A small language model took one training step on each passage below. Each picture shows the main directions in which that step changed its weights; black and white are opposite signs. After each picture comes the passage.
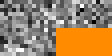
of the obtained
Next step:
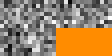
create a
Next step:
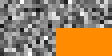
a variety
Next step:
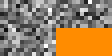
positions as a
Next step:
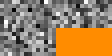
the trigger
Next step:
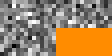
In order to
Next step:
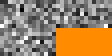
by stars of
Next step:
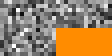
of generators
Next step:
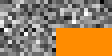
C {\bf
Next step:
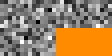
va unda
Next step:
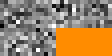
would be,
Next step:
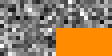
a broad
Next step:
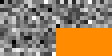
Topology is
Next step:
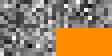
solutions in
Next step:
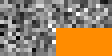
field is given
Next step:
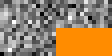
The change can
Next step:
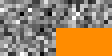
heat production
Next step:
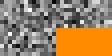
scale with
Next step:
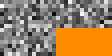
a sign problem at
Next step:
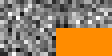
salts of
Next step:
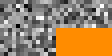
retain them
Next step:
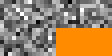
found in
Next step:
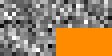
too small to
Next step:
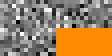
5. In this
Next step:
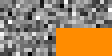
nu de
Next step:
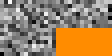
the spatial
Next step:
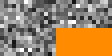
data with only the
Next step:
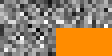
$w$ that
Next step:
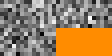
find upper
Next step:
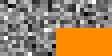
shown without an
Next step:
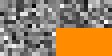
resources for
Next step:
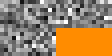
de partes
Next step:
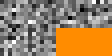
DM mass,
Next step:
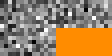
at IBC
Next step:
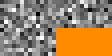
Direito ao
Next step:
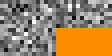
is also obtained.
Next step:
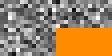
classes of
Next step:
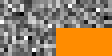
that its first
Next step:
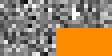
contributions to
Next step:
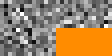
significance of
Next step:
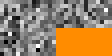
chave, o
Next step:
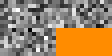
berish va
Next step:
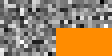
been properly
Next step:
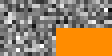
de ese
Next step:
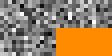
the table
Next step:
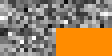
is unlikely
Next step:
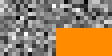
possa agir
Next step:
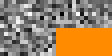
sa larangan
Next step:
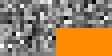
} opt =
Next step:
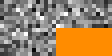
is plotted
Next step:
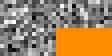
lower than
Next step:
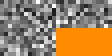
de campo
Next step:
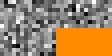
structure without
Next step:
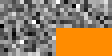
for signal
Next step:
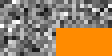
How can we
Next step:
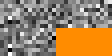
y que considero
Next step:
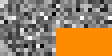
and instead
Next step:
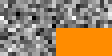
types of
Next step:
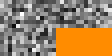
such FBS
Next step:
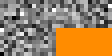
various scalar
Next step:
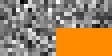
des institutions
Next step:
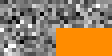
the management
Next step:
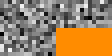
the light
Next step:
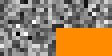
settings to
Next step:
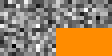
state is possible
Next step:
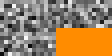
an interaction
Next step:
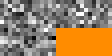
that while
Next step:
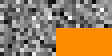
Method of
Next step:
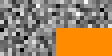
роль в
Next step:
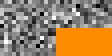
the gauge
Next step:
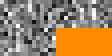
net –
